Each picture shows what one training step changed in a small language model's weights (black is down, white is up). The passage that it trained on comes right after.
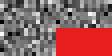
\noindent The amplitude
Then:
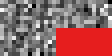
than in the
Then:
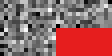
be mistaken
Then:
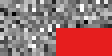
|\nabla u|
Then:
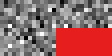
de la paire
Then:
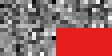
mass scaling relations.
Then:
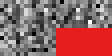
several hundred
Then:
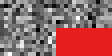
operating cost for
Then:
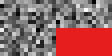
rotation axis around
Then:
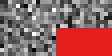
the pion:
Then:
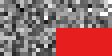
the statement are
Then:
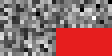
energy $E$
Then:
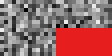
of the normalized
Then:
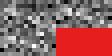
The sinner
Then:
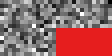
designer has to
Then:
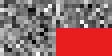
in Fig.
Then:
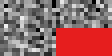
one induced by minimal
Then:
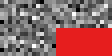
The solid obtained was
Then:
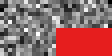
convenient and
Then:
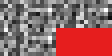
be mentioned that
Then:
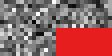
(with 1's
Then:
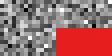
of arbitrary spin models
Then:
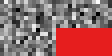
funded by the
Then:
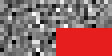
\mbox{ where
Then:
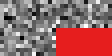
2}$, hence is
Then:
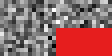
both cases, the
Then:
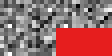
deal with the
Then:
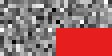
In survival
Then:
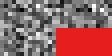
continuous in the
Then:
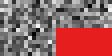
by a random
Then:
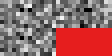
obtained from the mean
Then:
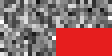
it is enough to
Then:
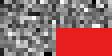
extension presented by
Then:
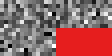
the first variation
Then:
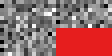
are not valid for
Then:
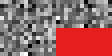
can be either
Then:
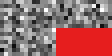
using the method proposed
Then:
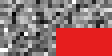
learning techniques, like
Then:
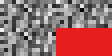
of the parameter
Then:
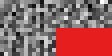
the completely different
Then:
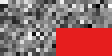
half maximum,
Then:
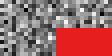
of particle size estimated
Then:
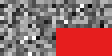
has introduced seven
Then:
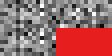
Since the central term
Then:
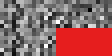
the blocking of
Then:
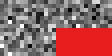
named with its
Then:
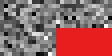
bird population in
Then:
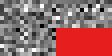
zeros of
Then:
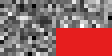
related to a test
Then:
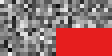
offer a
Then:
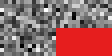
to constrain the
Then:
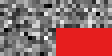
variations in
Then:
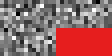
On the other
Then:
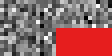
in the lower panel
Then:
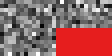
in parking
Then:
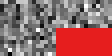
answer is
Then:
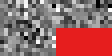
denoted by ${\cal
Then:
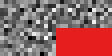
all the vertices in
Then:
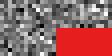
then consider a special
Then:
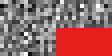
can also be
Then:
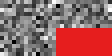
and their number is
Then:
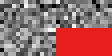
universality of
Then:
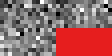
space. It only
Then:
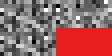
to determine the core
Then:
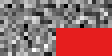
proof of the strong
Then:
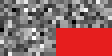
managed via
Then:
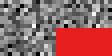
management policies and
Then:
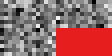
time set for the
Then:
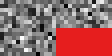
in phantom
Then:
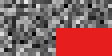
and newly
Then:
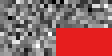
music notation
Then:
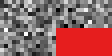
class, modeled
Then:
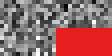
the differential index.
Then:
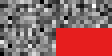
developing practical
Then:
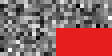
objective function,
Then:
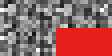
in it than the
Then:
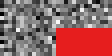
for a specific
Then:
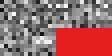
subalgebra might be
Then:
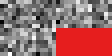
stages work on
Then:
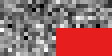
consisting of the
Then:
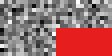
appears for a
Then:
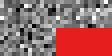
We find that
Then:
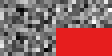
we define the product
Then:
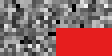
the strain fields
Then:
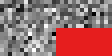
must be able to
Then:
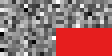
of this contribution is
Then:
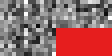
follows. \par
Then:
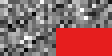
single exponential sized
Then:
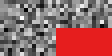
Type of
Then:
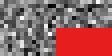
all $1
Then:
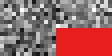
OH and
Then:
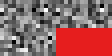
to the next
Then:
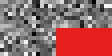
norm is an
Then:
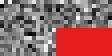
optical tubular
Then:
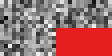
by distillation
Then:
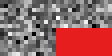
Patients with
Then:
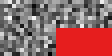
pulse the system will
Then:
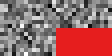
# of
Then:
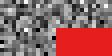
and possible fields for
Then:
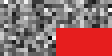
recent being the
